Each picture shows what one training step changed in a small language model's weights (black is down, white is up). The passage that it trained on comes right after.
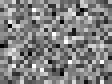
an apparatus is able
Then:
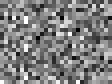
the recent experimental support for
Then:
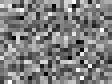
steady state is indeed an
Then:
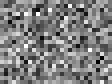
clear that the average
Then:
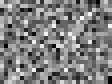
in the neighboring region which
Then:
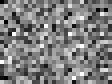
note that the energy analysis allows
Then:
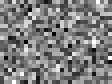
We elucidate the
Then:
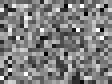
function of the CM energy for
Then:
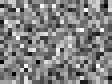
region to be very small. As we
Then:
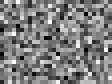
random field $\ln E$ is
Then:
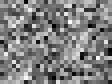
interface waves near their
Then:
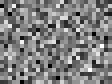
abundance of magnetic
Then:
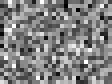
probe. After a
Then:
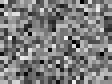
features have been found before
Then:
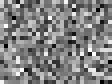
the projectile electronic
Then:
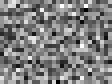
According to Eq.
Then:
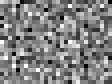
annotations should be added
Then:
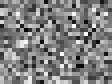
\end{gather} A test
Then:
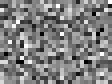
Therefore, the degree of
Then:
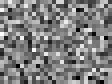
decay to $WW$ and
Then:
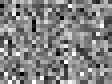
different regimes for a power
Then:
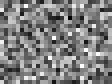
corresponds to a single-mode
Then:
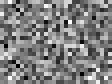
the migration is
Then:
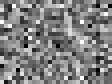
we present the scaling relation of
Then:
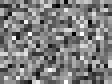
Our aim is to find
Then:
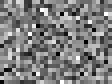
called a contagion
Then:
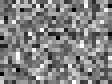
this paper introduces a
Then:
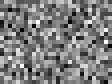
over $\tilde z$. $V$
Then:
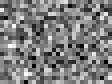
The code and data needed to
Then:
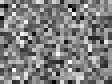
Gaussian models. Our
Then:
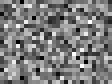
1024 software processes
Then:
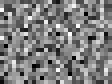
of variability at multiple
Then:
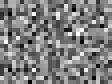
schemes in either
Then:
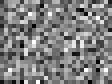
derivatives of the
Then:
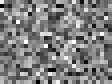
calculating excess returns.
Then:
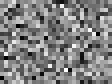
use this map to transform the
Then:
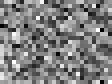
Finally, we draw our
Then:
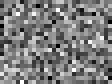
remain competitive and
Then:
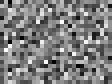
justified assumption,
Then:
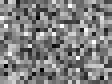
is the magnetic Reynolds
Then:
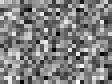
decay into muon, a
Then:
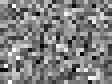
been able to recover the
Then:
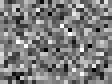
Greek parameters represent different
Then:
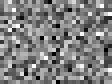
radiation in the early
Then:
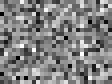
right = of vertex]
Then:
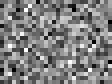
providing a heuristic derivation
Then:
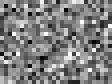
fields. Due to the
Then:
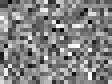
determina textul
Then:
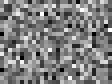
peaks' absorption
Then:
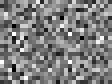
around one of these surface
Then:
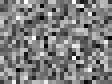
at this stage additional
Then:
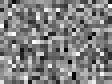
roton part of the excitation
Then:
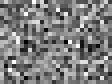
of gravity make dark
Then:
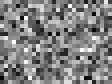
it may lead to identifier
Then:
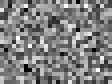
after such a chain of
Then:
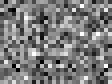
is found near the center of
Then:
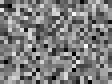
giving consistent predictions with
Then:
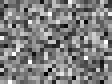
Therefore, switching
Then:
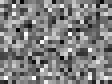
only the right symmetry, a
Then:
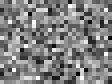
as there are different choices of
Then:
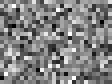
decisions. Therefore, such
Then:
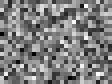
does exhibit a
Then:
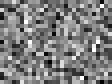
methods of statistical mechanics.
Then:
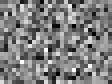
and upper bounds are
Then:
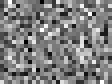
to return. Note that
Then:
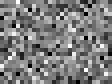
habitable zone
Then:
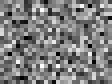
in hBN. This finding
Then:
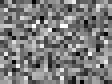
extension is put on the
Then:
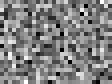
$f_k$. These were
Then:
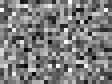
are chosen according to
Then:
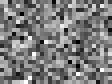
the measured intensity in
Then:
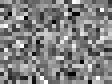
bottom right
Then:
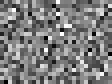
machine-learning models
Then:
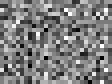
Therefore, even if the
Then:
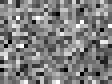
blue the bubble
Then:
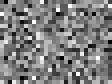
parameter}, denoted by
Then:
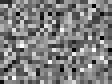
Absorption Lines,
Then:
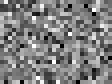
two useful (unrelated)
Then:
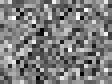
PMCMC iteration,
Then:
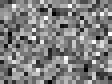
string fragmentation
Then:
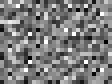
\equiv \mu \quad ,
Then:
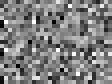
two times $t$ and
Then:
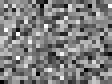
application, the popular
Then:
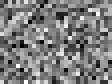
us embed this black
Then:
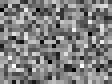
$ reactions in nuclear
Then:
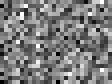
FPGA regular
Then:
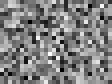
product. In order to,
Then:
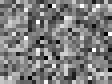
is well known that the
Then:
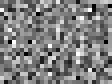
(A.6) turns
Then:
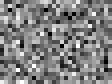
turbulent channel flow.
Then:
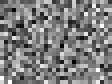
a wealth of potential
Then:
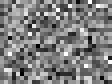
$\sim$ a factor of 3 is
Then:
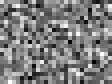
used is 0.34 nm
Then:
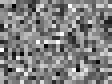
phase(s) in agreement
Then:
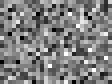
below. (The primary
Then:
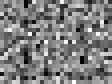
and $\St \equiv
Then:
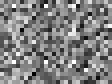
reproduces the observed variance
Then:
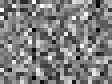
$\Theta^+$, this provides
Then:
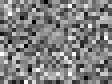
bosonic chiral
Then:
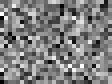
discovered by Rev.
